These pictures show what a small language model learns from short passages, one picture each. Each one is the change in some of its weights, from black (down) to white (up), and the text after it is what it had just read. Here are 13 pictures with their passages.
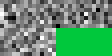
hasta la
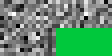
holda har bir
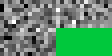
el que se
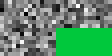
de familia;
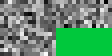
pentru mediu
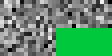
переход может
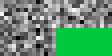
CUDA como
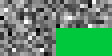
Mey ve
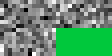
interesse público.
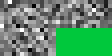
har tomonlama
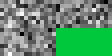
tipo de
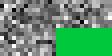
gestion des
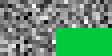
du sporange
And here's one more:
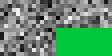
tienen este
